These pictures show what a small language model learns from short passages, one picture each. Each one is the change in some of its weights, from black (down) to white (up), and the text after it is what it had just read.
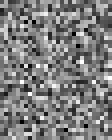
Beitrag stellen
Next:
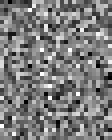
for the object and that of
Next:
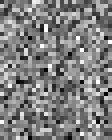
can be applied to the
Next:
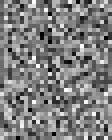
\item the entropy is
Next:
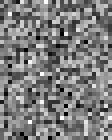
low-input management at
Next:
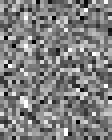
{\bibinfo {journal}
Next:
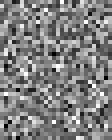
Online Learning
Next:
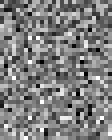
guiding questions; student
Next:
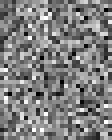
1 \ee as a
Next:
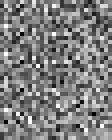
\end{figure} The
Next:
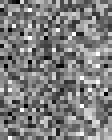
most widely used methods for
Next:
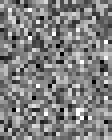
Agu FU,
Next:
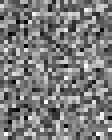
ecosystem. In the management of
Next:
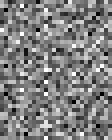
de que obre en la
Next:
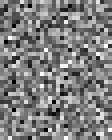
real calibration of the scaling
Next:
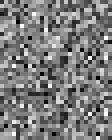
Students must be interested
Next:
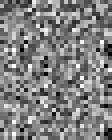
households could have
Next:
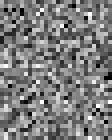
the necessary ingredient
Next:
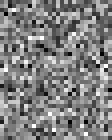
where the sample was collected.”
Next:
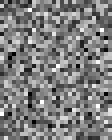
and common ash have sufficient
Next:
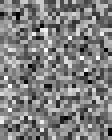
pairs of variables $k',
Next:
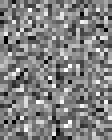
no acuden a la
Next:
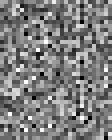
A, B, C and
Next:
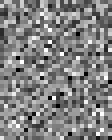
v zlato.
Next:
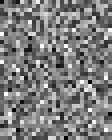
greater decrease 3 months
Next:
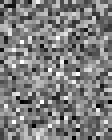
the rate is non-zero
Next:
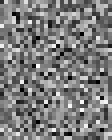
учун зарур
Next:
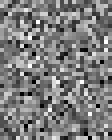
number M3.3
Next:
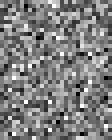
2SLW approach can
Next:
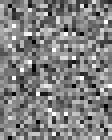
маєтків, на
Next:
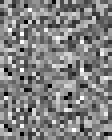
This study was a cross
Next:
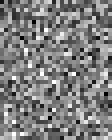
performed manually. Such activities
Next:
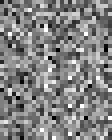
does not appear so much as
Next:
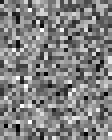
slope failure is reproduced
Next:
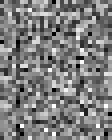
моделирования в
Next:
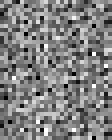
tiger, Pandit
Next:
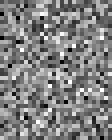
al proprio interno
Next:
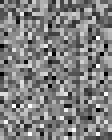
monitoring equipment:
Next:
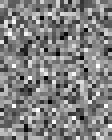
Once he ensures that
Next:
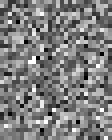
medical use and utilization
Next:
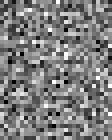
a major portion of the
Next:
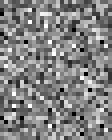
materiais personalizados
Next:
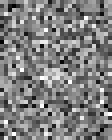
alinhar produção,
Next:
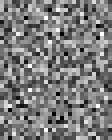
software (Stata,
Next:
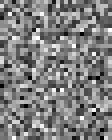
legislation (AI
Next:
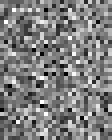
solution functioned as positive
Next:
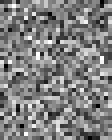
more than lakhs
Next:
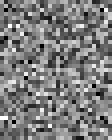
Expansion b.
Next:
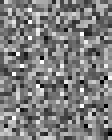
us they included neonates
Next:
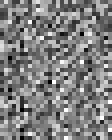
enhanced under the reduced direct
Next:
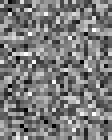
current state as well as the
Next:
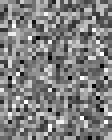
often uneasily, with
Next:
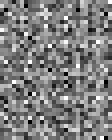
de Educación debe
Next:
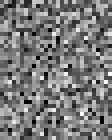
the analytic solution.
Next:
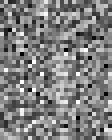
grupo control-A
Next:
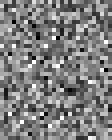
(RPD) with
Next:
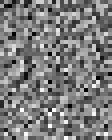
the forging industry. This
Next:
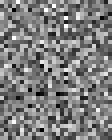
sumber daya.
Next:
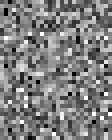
provides an overlap of objects
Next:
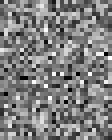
samaradorligini oshirish iqtisodiy
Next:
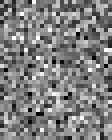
a thermal contact was added to
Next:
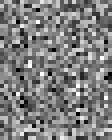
I, Gulhan
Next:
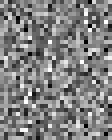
puternică cu
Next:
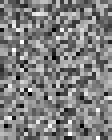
years. This has been due
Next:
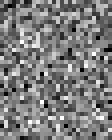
the data in a final
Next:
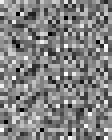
там же можна
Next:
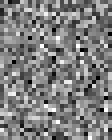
slowly rise up to the
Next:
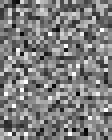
different results. This emphasizes
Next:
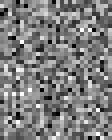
Transdisciplinary Data
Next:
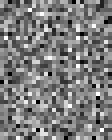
in Iranian digital
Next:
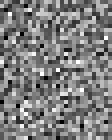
specific human review processes.
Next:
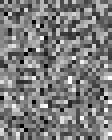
geometry by identifying the variety
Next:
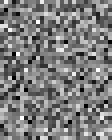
b). The deformation of
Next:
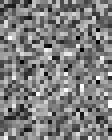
the sense of touch
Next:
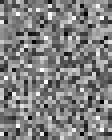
penetran hasta el
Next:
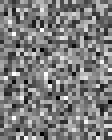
components results in the classification of
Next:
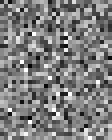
topological charge $Q$
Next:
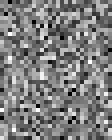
when looking into the
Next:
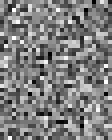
method may be advantageous for
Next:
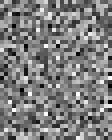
extracts. Table 5
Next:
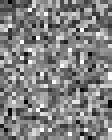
for missing data,
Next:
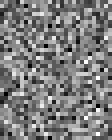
interpretation of comedy
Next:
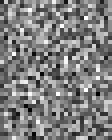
como Rússia e
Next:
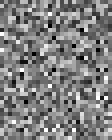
и повышает
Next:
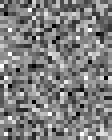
and $K$ matrices reduce
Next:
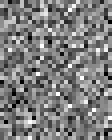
die dominante Verwendung
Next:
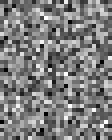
Religion has focused on
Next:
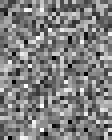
provided dust optical properties data.
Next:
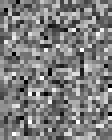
In summary, research on
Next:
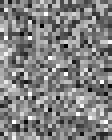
saytlarida ma'lum
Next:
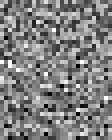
or IGM that
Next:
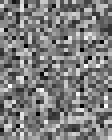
risk. City wide
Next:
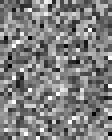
rooms, and wards
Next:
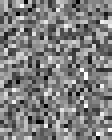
the WebKit
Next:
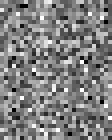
posted appointed
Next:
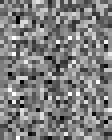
predictors are tested in
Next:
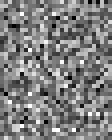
etc. In such a complex
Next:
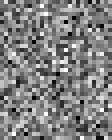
dura realidad que
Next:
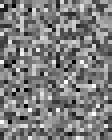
New International Dictionary
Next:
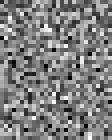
to accept the product, the
